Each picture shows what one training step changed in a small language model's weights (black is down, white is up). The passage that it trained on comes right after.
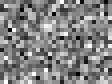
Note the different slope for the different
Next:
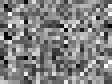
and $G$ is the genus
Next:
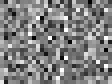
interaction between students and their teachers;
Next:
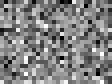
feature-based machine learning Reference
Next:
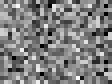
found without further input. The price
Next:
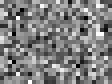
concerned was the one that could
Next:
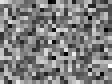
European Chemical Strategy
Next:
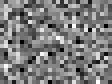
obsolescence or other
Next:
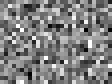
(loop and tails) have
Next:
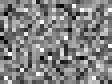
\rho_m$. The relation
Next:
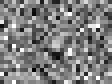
of which are not parallel. Let
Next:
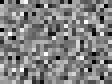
to achieve a better estimation of the
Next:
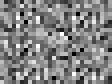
and forestry and reviewing the
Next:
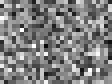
on narrow spatial scales. The recently
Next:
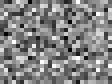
the motivational contrast the two
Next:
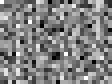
wish and hope that can
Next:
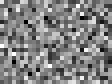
other skills, such as communication,
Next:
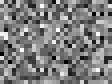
issue concern European societies (in
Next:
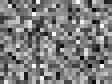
indicates arrival angle (negative angle
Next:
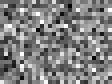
+ j\omega_2 t
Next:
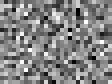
one, which shows a decrease in
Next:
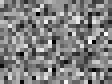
Bhaleswari Roy
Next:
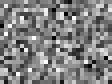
the price of a fresh wax
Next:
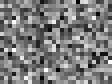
of primordial density
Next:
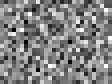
and written communication training demonstrate a
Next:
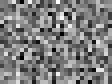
de Monte Carlo.
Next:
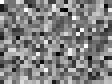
In the strong coupling limit of high
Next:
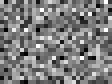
annexation. Russia
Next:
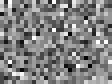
can be conveniently monitored
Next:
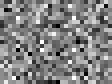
to the problem considered in the previous
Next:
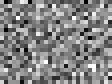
the measure governing the source
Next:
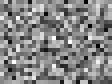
the subscheme defined by the
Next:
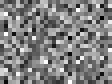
the action of bacterial
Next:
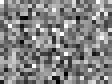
ikincil veri
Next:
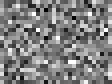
squeezing parameters still allows the
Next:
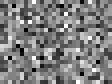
$U$ has signature
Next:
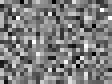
The concept of liberal
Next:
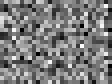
Ther Health Med.* 2024
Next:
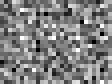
Massive bulge ->
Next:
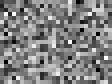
which case it is equal to
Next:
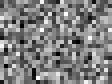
New Year). They help one
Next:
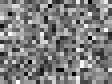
to assume that $E\gg
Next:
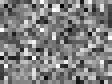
steady state when the equilibrium is
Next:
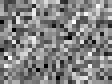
the nonlinear source term is able,
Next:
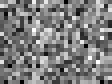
the four-velocity is
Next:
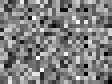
tiltan is still stationary).
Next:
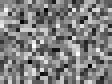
most \(10\) having
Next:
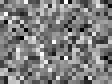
an appropriate boundary term that would
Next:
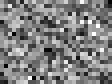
Cantor set, denoted as
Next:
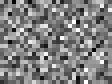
setup sensitivity to the details of the
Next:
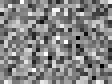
expanded from high-resolution
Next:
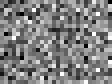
driving state. Here we select two
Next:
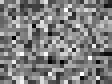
(MAC) layers in
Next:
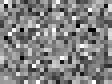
the restricted cell belongs to a small
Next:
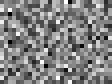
legitimate concerns that require
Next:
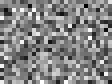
to Reinforcement Learning}
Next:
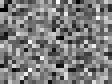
compact groups and a theorem by
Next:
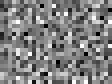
FGK primaries with M
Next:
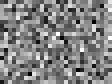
later, may be interpreted by either
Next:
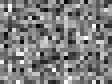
finitely generated over ${\Q}$, and
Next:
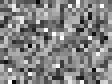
contain a $\s_-$ exact
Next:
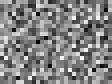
turned political elites do
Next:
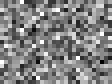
represent the roads between the
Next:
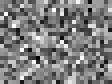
family of invariants of a natural
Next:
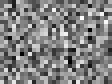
experiment the effect of atomic coherence
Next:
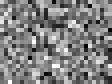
statement comes from the local condition on
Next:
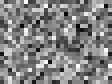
the automatic detection of verbal
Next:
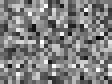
that the $e^{-\Phi}$
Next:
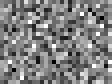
are implemented at a large scale,
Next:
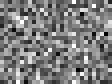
to 2. Finally, single and
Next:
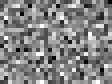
scenarios for training their respective policies.
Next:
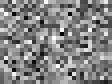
the induced maps are defined in the
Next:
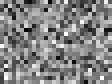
metals play a severe
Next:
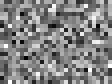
and new edges $\alpha$,
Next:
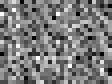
HLA class I A or
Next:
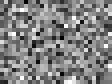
and a set $\F$ of
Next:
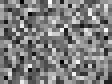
w=w'\] is also
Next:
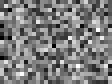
A. Magge,
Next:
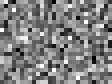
used at a well known data
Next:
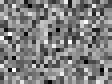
training process if the validation loss does
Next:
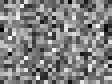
receptor, that measures
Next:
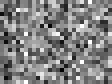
\text{if } \ell
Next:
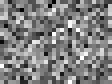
this variation of the size of the
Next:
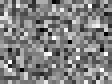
trends appear to be significant. Figure
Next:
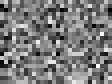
function Q ACC output weight r
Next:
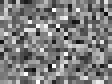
would be very valuable;
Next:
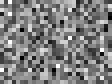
far. Presently I am
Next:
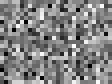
very long duration or the definition of
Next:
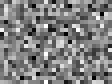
Income /Total assets
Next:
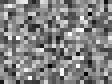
use a tight-binding model
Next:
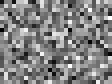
also deeply intuitive.
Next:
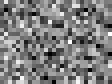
is not firmly rooted in
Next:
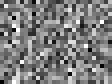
public service of Creative Research
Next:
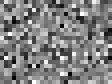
where the elastic body is
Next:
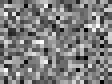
the case of several space variables.
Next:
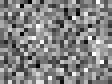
the magical combination between AI and
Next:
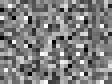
work!) The pressure is high
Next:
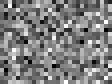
massless Dirac fermions of
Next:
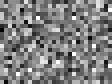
the password and the trend
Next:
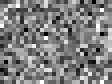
were balanced (Table 3).
